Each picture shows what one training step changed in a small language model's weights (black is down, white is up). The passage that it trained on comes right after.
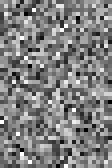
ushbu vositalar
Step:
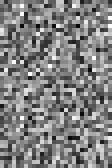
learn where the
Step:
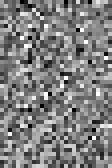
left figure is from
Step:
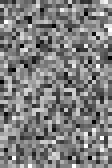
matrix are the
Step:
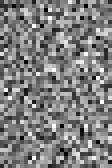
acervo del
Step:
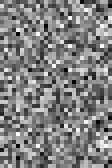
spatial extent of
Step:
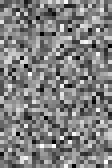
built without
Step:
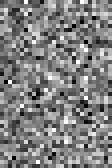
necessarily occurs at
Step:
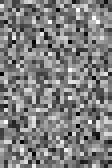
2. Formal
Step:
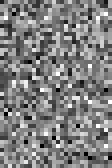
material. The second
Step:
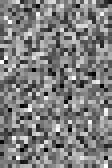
network. We shall
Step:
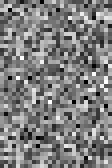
related to the
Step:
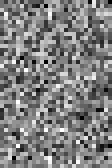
each iteration in
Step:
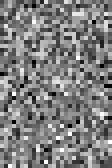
in Python 3 for
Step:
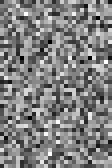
transformed as
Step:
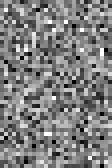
be expressed as
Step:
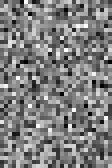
emission. There is
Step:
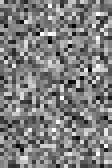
donde su principal
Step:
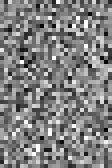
author cites the
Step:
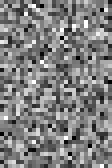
carbon emissions
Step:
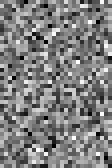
illustrates the complexity
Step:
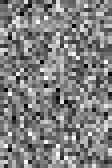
K$) versus
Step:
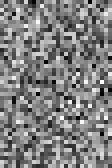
along the complete
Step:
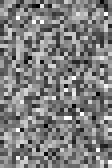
in other words,
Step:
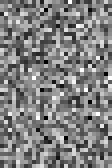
is significantly higher in
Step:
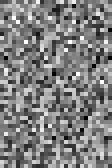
the assigned
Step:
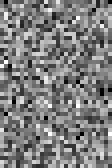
the resonance condition
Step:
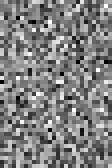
and eliminating
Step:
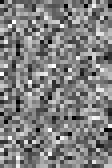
dependent on both
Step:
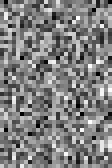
the total number of
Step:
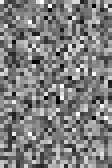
años, que
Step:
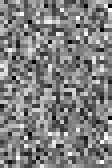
us to observe signal
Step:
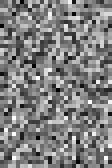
model for the evolution
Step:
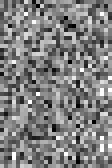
with the best in
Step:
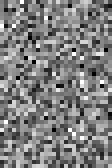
one might want
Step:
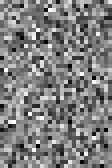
mal proveniente
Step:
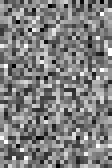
affects the
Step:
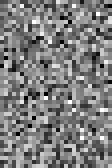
wafer using
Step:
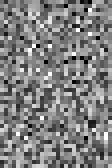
to obtain an
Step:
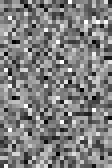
VEVs is
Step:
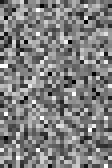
reflection eigenvalues
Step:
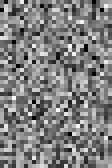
a wafer
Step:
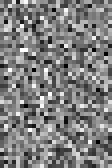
oral function and
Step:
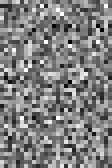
Après une
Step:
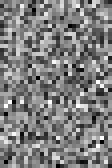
where the thermal state
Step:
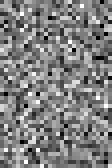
da (Org).
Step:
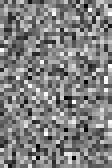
to precisely
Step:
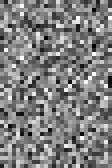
confirm the molecular
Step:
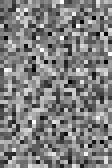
but still performed better
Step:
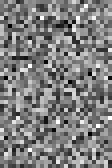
et de la
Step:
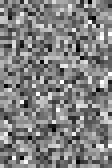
estimate of the strong
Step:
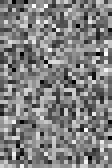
positive factors arising
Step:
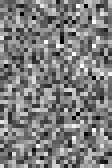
conciencia es
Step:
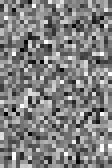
of the confined
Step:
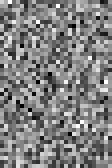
a percepção
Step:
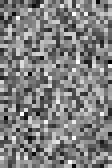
at resonant
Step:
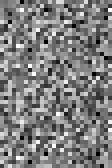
specify the
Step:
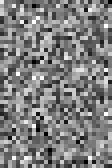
in Fig.
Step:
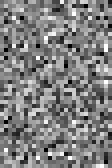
which led to
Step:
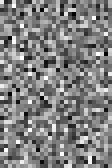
light staus or
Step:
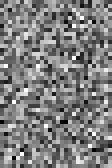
source and a constant
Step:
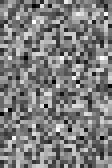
in more details.
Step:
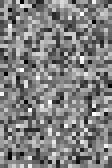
integrated out, we
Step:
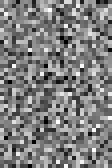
Centro de la
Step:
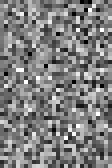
we obtain, after
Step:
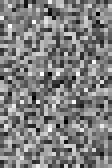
or death
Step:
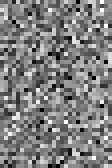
usuário pode
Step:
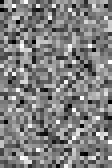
ularga pand
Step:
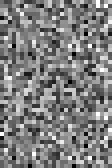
are fully consistent with
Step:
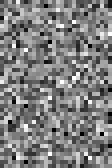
general unknown the
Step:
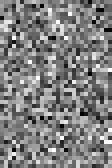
line 1 of
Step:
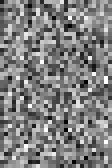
and then to
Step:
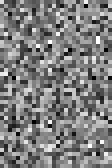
yo quiero
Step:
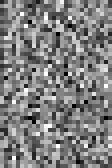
and also for
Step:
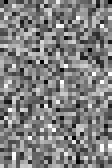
the agreement of the
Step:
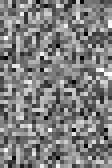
have an S
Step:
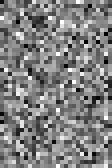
y mallas
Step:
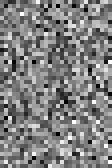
Marinha do
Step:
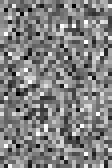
URLs whose
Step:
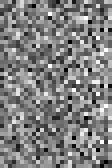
não faz o
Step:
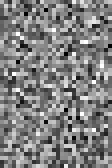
bilan, ushbu
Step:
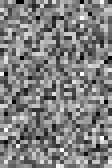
that the number of
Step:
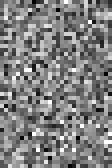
branes in the
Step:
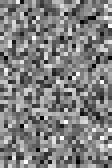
the conclusions of
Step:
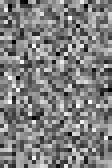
a fixed network
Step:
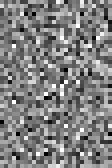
dos dados;
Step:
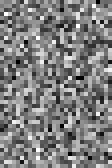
de turismo que
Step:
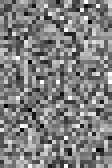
vegetal o
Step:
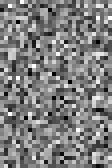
prevent hip
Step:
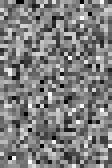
that it is more
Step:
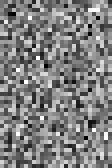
to formulate,
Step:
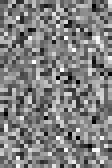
the EU*.
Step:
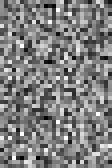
In this section we
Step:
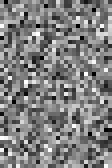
assess the extent
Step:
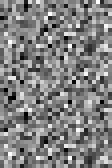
у підходах
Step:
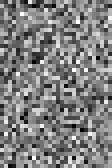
at a lower quality
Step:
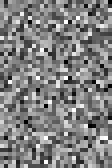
to underline the
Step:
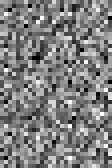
Analyse de
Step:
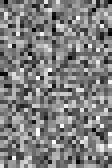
the same predictions for
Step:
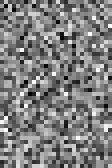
lines (plain
